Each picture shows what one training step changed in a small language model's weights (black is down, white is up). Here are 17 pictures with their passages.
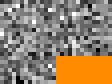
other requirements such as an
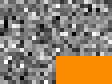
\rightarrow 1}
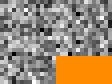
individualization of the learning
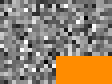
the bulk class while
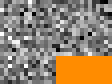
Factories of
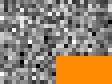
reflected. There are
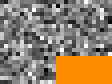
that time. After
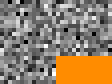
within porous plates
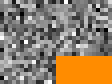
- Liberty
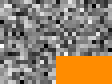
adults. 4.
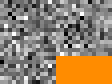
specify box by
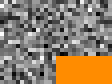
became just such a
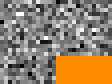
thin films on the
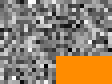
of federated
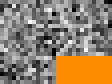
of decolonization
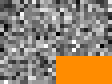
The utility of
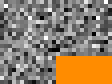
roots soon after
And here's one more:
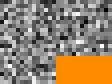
and periodic evaluation of
